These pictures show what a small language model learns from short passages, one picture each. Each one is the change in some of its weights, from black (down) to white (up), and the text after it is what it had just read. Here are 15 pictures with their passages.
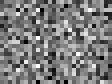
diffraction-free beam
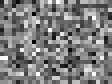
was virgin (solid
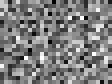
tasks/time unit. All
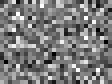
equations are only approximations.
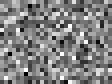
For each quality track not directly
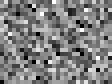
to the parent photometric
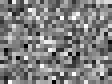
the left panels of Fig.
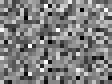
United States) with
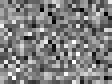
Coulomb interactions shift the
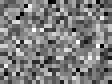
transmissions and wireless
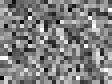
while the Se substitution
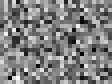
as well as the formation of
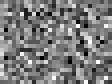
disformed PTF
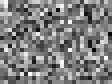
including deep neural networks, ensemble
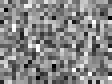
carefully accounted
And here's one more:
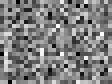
entire author+affiliation list when
